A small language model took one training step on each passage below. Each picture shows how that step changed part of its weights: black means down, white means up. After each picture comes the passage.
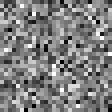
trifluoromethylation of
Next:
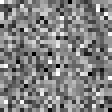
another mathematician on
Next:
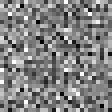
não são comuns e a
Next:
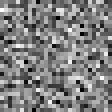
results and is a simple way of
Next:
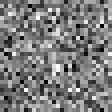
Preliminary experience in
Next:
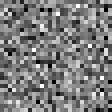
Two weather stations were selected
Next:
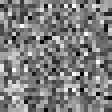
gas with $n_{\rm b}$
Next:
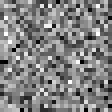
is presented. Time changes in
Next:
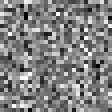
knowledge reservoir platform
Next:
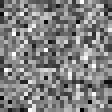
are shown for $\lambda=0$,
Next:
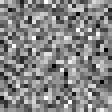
proporzione dimensionale.
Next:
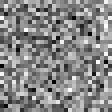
vista positivo no es
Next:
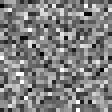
While this may have helped
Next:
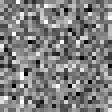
evaluate the impact of compute
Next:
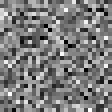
the instability of the vacuum in
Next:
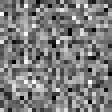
RANKED 1. Three
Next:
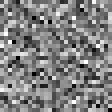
tafakkur darajasi va
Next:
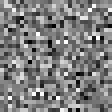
certeza de pagamento?
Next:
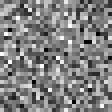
which will be justified in this
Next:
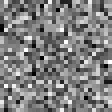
Depression, Maternal Mental
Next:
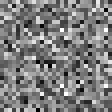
soon as we use a sparsity
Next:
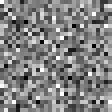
desenhar ou idealizar
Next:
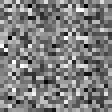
Dümmers Verlag,
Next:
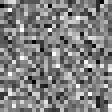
a closed form expression for these
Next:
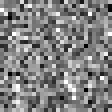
qubits during run time were
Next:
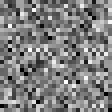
power and reactive power value in each
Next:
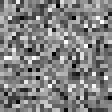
8. Engagement formel Les
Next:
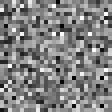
<input checked=""
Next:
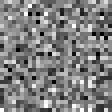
the ion velocity, we can
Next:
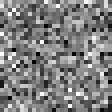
comparison, higher education institutions
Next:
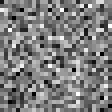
full name, etc.) and
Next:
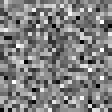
is proposed by external commercial
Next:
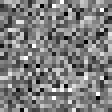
interleaved clocks (Fig.
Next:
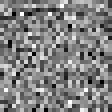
of some phases of the work and to
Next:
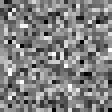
sifatida asosiy atamalar
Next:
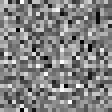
the time interval in years since
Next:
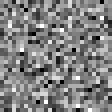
been accessed under extreme
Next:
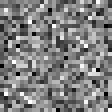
density.} \end{figure}
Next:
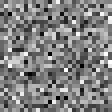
asarlarida ilgari
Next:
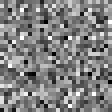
asosi ekanligi,
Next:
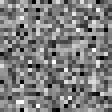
the magnetic flux through the
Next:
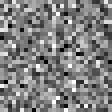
The functions of emotional
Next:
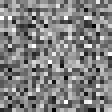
the subset of nuisance parameters
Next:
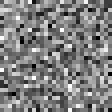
slurry treatments (0
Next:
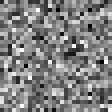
Arabia: Background and
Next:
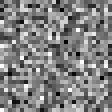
during the thick film phase.
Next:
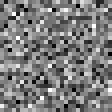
the angular momentum of the
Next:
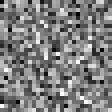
spectrum.} \label{figure1}
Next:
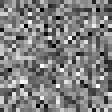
institutions in Japan are evaluated
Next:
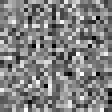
va Yevropa bilan
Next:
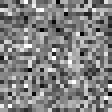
emission is resolved so it is most
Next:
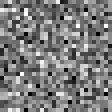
patients became pregnant while
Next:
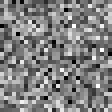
were interviewed in the study area.
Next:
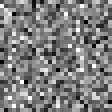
project MONDO, developed at
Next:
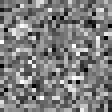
water pop. ning 1
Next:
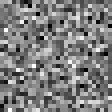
spreker zegt, dat
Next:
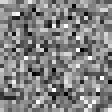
respectively. Our zones were
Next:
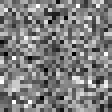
particle physics, viz.,
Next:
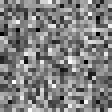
range of angular resolutions is shown
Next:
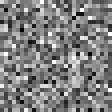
mental. Essa
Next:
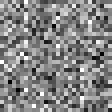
2024 Autismo e Inclusão
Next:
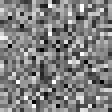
Pracownia Badań
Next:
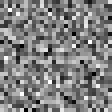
mobility in a polymer
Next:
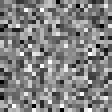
З летаргії
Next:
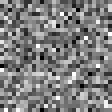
upon the minds of the rest
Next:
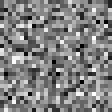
mean to have a copy or a
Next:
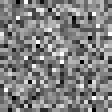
surface states (TSS) while
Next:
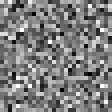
usually small, hut like
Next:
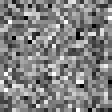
transformation of territories,
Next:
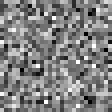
semimetals have been actively studied
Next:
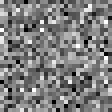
no variation in the thematic of the
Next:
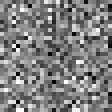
Champ, K. J.
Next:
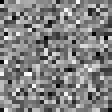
To produce such alignments, we
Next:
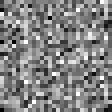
subject, observation, assessment,
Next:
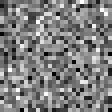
the main text. The shaded
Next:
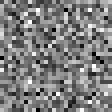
The findings indicated that (1)
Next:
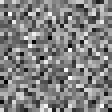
whereas only two independent parameters,
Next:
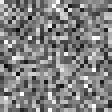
= -1$ limit and fits the two
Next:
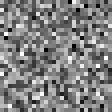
system and a compact artificial
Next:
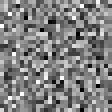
significant transformation is underway,
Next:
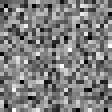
evaluate and extend the algorithms
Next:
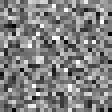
sand in concrete. This study has
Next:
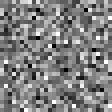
al. Complementaridade Hidro
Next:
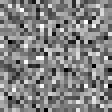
in two variants in the study. One
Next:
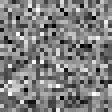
as a function of $\beta$ for various
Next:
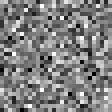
predominant waves from the
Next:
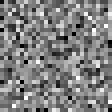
approximates the phase diagram. In
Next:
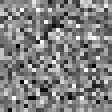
There were five forums in this
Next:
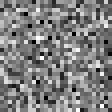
objects in our sample are truly
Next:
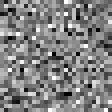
Êxodo, Deus se
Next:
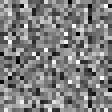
was confirmed in the CLAS
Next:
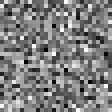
is a form of Clausius
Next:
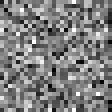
model independent way. In a mass
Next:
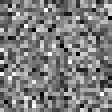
efficiency method Complexity of the
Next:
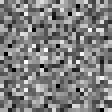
народа. Для
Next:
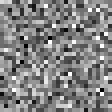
durante la Transición del
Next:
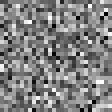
the US wavelengths of each
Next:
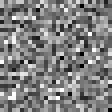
broj procenata, npr
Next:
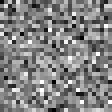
e socialização na disciplina de
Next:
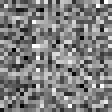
Unfortunately, the
